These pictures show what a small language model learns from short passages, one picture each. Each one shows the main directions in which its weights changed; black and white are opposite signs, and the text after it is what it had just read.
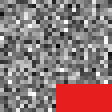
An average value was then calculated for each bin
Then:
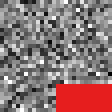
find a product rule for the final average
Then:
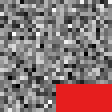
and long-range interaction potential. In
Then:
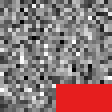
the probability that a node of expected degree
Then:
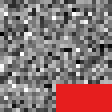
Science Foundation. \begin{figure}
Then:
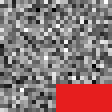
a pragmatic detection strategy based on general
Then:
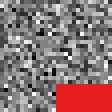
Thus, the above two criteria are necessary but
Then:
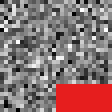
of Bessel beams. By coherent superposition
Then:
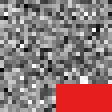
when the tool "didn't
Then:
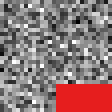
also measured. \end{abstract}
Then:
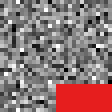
to high altitude turbulent layers which form during
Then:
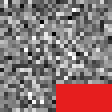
(see Table~\ref{HT}). They
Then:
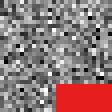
thresholding and segmentation often fail and produce
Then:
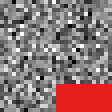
sum is over the $N_i$
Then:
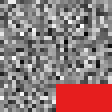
storage overhead on the trusted
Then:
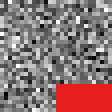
distributed (green triangles) with the same parameters
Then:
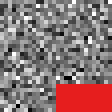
spectrum is particularly important. In this sense,
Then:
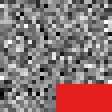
is used to establish the value of $\mathcal
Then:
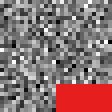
the gas and the halo profile, assuming that
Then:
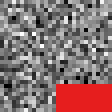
but can be disabled easily in
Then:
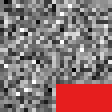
does {\em not\/} imply
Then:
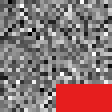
and must be controlled to a very high
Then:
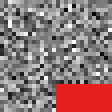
icosahedral structure inside the
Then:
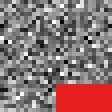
unintentionally doped halide
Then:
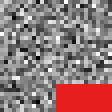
of merging tables. This involves combining
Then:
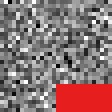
in DIS events. \section{The
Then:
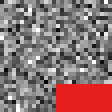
same time, the simulation with unsteady
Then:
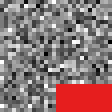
of $10^{-9}$. This shows that
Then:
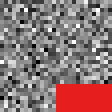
the high byte of the AX
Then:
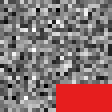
consider demonstrations of radiationless electromagnetic interference to
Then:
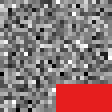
e.g. elastic properties [4,
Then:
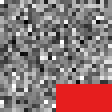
to the CDM one from hydrodynamics
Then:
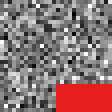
escape rate can now be extracted
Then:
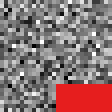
from a sender can be used as
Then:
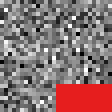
this setup of Einstein gravity can be seen in
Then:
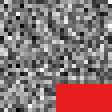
Phys. Rev. Lett.}} {\bf
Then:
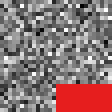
each other. This permits us to construct
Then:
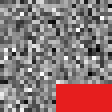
pulse and fitting a spin-down model obtained
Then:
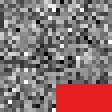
the $1/\lambda^n$ Lagrangian
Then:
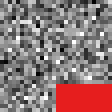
using the method called by these authors
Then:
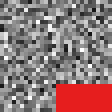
to having stronger fine structure in the
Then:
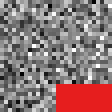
public keys (on-chain
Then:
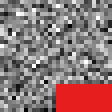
two different spatial presentations of the same
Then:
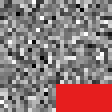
performs a conditional swap of its
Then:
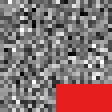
due to the exponentially weak overlap of the localized
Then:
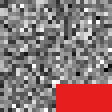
for spatially flat and non-flat
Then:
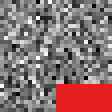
Figures 1-9 Supplementary Figures
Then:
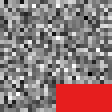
concentrations and inhibited at higher
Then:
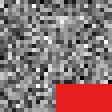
the brute-force approach, such as
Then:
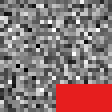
tilted in the streamwise direction. At
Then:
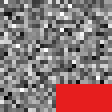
sica de la Universidad
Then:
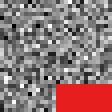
and we select the transverse interferograms with
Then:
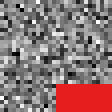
with respect to the Galaxy. Any
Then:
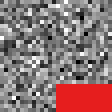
use to estimate the critical exponents of the
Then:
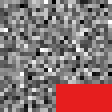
in nine~superlayers
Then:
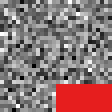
important test of the Standard Model.
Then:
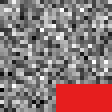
for consumer-grade automatic
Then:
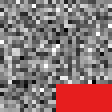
$\epsilon$) is associated with a higher level
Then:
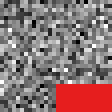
to functional data analysis}, Boca
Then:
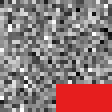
packets are similar. As a
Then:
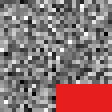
to different transmit antennas. To
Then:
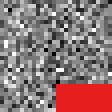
\\ GGA (present) &
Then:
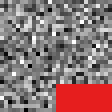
longitudinal measurements agrees with the temperature dependence of
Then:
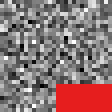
in the current basket. The right side
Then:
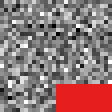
between superconducting $\Delta$ and the ferroelectric
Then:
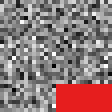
All the Co spins aligned along the direction of
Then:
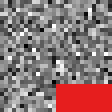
and Experiment (INCITE)
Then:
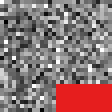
agreement may partially be attributed to the chosen
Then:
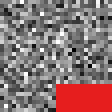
lattice data and the results of effective field
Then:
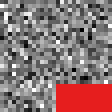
$\omega^{\N\B}$ from our
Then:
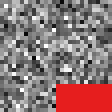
Cyclotron Centre,
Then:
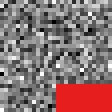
we always have a positive force is because the
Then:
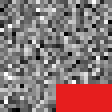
expansion, called super-inflation.
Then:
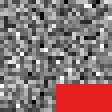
title = "{Metastable
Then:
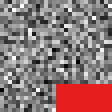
3 (b) indicated by total intensity of
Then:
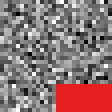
the main text Fig. 1(d),
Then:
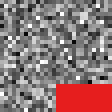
| GraphCodeBERT |
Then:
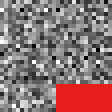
the FLR induced transports and forces
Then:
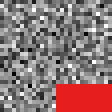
that acts as a real-time data
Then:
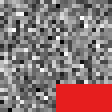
is the generating function for the quantum walk
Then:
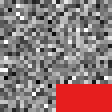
may be the remnant core of a
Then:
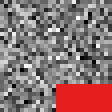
action at point~$Q$ crosses below
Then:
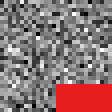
of freedom) and the ordinary part
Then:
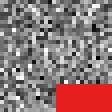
For exclusive decays, one has to
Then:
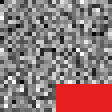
a veto region viewed by an
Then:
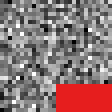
total energy loss due to the gravitational wave radiation
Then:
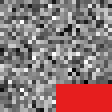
that are sensitive to the presence and to the
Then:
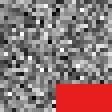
some fixed values of $R_L$
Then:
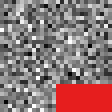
to solve the model at Line 10.
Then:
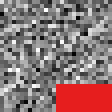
positive, but the quantity on the left side
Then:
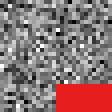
rectified recently, is the value for the
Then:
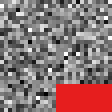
and L. T. Romano,
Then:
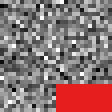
in this paper. We find that the method
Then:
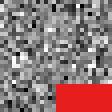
profiles. The observed spectral features are classified in
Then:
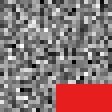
The rough position is also given in Fig.
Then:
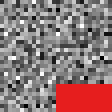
under the assumption that the atom is hit
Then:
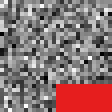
introduce $B_{\e}:=
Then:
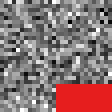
\textbf{Step 6:} Compute
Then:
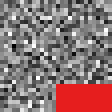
with the target annotation.
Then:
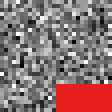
configurations $\omega$. ``All''
